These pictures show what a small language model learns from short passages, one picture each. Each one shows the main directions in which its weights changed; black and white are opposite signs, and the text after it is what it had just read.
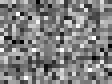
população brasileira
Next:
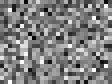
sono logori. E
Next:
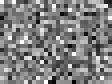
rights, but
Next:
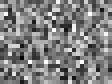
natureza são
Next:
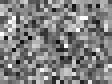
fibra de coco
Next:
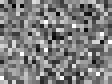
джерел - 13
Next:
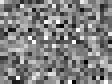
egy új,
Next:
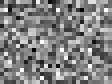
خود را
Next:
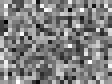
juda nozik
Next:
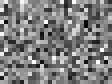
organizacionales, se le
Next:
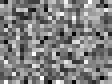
katta hajmdagi
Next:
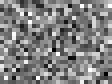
аналіз основних
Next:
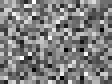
yordam stansiyalari
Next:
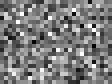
yo najot – yo
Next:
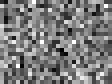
N. & Simen
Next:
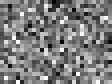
kota Makassar.
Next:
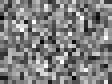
pesquisa alvo, com
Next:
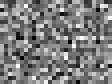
Hamid, E.
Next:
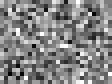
ta’lim va ishlab
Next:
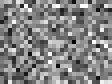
ilustrar essa
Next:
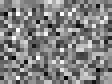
dacă analizăm
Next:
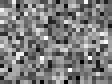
хворих без
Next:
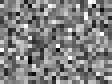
pois a distância entre
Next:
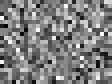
trabajadas. Y esto
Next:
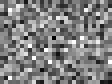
va shoirlar uning
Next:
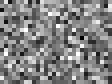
finalidad de activar
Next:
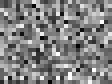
связанной с
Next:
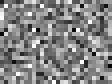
presupuestos para
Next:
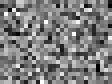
bilan, ya'ni
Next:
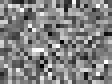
más visible donde la
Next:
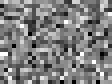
balki o'z
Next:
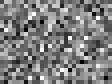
tiga dimensi
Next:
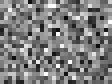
bilan oziqlantirilgan
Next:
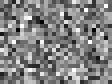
responsables de los
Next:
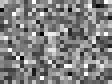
*Journal of Arid
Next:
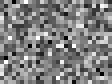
Orang tua
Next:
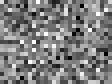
Tas uzlabo
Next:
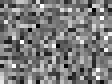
auf die einzelnen
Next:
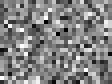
topib oqlangan
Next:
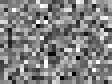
ma’no naql
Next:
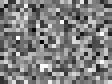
de l'utilisation
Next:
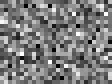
в интеллекте
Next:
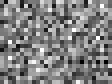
qualesquier otras
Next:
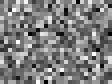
oladiki, 20
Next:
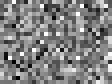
Rossas. Em
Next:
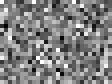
ne bénéficie
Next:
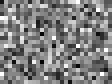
nicht am 17. sondern
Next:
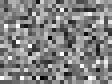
xây dựng
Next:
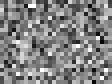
ferramenta na
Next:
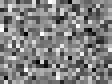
توجه در
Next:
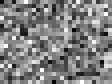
cuenta la particularidad
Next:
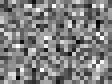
and Gratification.
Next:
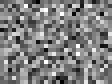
An Accountant's
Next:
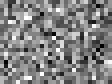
que a matemática
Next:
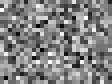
ve zaman fark
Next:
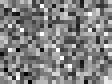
were used. The
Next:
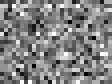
se obstruyen y
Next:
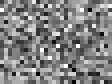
- Petrenko,
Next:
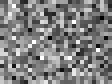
ko'ngil ochar
